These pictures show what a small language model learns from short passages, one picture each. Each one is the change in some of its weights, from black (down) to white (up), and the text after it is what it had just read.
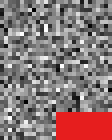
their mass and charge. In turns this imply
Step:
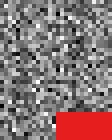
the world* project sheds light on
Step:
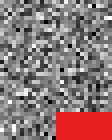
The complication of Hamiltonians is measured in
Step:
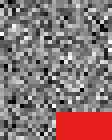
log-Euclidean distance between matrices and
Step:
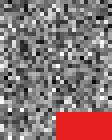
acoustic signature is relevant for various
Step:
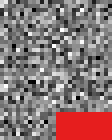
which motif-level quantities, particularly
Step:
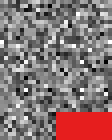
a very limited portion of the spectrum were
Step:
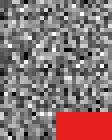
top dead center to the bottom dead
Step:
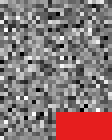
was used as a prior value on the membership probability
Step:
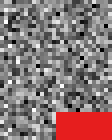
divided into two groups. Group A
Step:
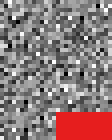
NNX12AC67G and NSF
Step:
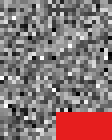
$\sigma_{xx}$ in the first track
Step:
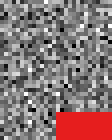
between within-cluster observations during the estimation
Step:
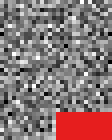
with the advent of high-$T^{\
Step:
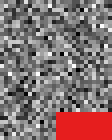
metal ions into the solution [18].
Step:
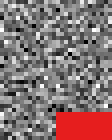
sono caratterizzate da due
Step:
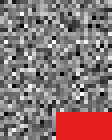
Observational StudySneha
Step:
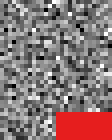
importance of mentorship. What has been
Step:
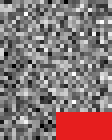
of the type described in \cite{OR}.
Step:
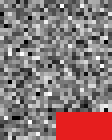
from potassium iodide in
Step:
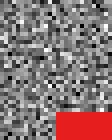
when the argument of the $k$-th order
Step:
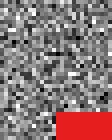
a largest silicon nanosphere.
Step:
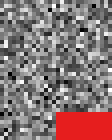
a signal to noise ratio of 10, the source position
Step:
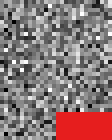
warping (DTW) shows potential
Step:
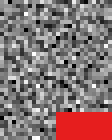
all three light curve descriptors to estimate
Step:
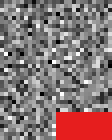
and S is wave velocity [6]:
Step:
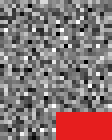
constructed for most of the degree one exactly
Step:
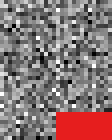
to compare with current political interventionism,
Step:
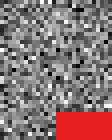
houses that Turkish art had
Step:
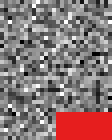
here are finite, undirected and simple
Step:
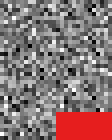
study. *PLoS Med*,
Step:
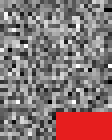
resolve a fine structure of the
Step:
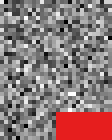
energy deposition (DED) technique of
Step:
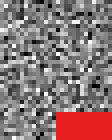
with each other. The Coulomb gauge
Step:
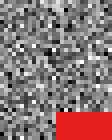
studies for further automatic vehicle detection
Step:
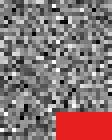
of hydrogen fuel systems compared to conventional
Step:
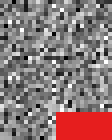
considered difficult to reach, because judging
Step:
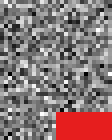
use math outside of school.
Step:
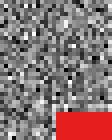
phase---Weyl points specifically---in a
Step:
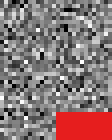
and operating environment were selected to closely
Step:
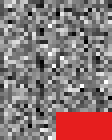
the initial and final internal states are the same, resulting
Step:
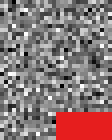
the spatial resolution of conventional imaging, by
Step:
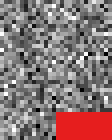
becomes constant, not causing a change in the
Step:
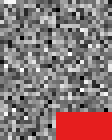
following recommendations were put forward: -
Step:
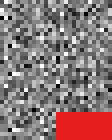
each project using the local data instead of 12
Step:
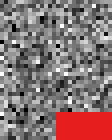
+ dx\ \vect{\hat
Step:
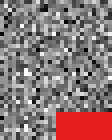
\caption{ Example of the ground truth
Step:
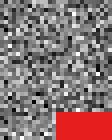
of the initial characteristics of the studied scenarios. The
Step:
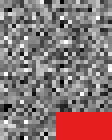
south-facing test cell in three
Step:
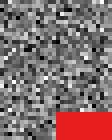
and the transition is completed. We discuss our scenario
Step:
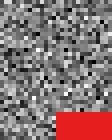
for $\dot{B}_{\rm d}$ was obtained
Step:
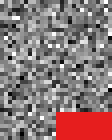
a reversible (e.g.,
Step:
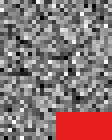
making vaccinations to avoid contamination.
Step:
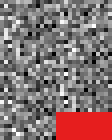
AND THEIR METABOLITES
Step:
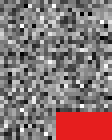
statistic $\tilde{r}_{G}(\theta)$
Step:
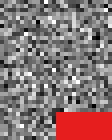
is real. As expected, past an initial linear
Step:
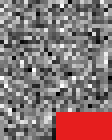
for all $i\in\mathrm{V}$.
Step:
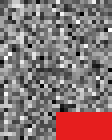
as the impact of the GFC, we
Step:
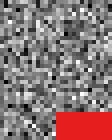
reduced the per cent fruit borer
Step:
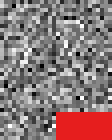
carried out by computing the lowest energy conformation
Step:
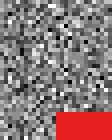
minimum cost method. The potential method has the ability to
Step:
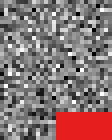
the water velocity, density, or other physical properties;
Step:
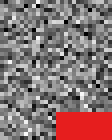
burden of this systematic infection is
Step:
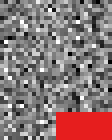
and teams whose support made this research possible include
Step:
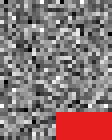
in sexual assault will be collected because
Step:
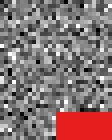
the compression theoretic RG some of us introduced
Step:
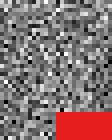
of the input signal of the filter is
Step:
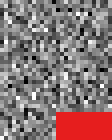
in the numbered box represent the
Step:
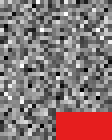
reducing the energy brought by the
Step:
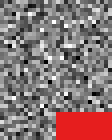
injection energy is equal to 1 keV. The
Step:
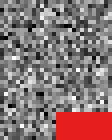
a new diketone compound, phenoxy
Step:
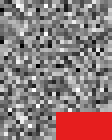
inform targeted communication and implementation strategies.
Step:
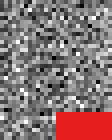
$t=t_0$ we measure the set
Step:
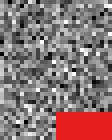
its matter (i.e., dark matter) will
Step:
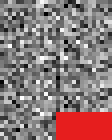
European Green Deal | European Commission. -
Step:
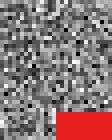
week of data collection. The letter
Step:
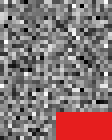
management highlighted the importance of equity and
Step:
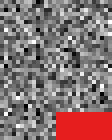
ten participants were female nurses,
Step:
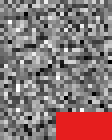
for better results. The flowchart for the
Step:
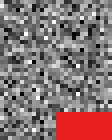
intervenções baseadas em
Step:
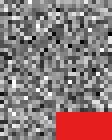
from (\ref{lvgen}) we get the
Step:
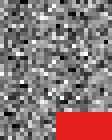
1. Participant 1 1.1.
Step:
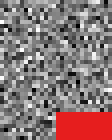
to the method used by Awouters *et
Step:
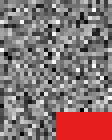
an analytical formula for the normal fluid
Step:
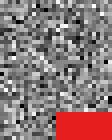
\begin{align} \langle \vect
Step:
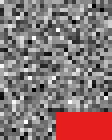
\begin{eqnarray} && {\rm
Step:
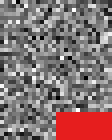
the load cell/indicator is $\pm
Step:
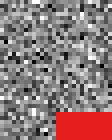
an unconditional incompatibility of local
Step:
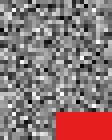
been very much of interest to researchers, namely
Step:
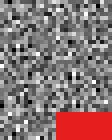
: Validation Fo : Formal analysis
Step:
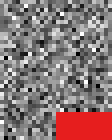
and assimilation of values is only possible by
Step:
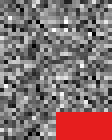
will investigate flows of social interactions, in the
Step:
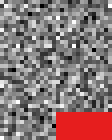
clusters} As described in the introduction, electrons
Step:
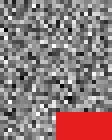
of treatments. In addition, people’s understanding
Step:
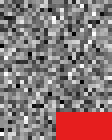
of cylindrical radius $R$. The
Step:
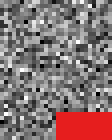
significant difference in the score of all included
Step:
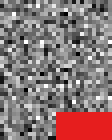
\section{Introduction} Ubiquitous
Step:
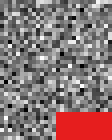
coastal, freshwater and
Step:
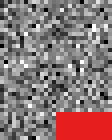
to the 2014 proposal that a key element in
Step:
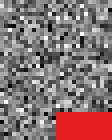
at the molecule-electrode
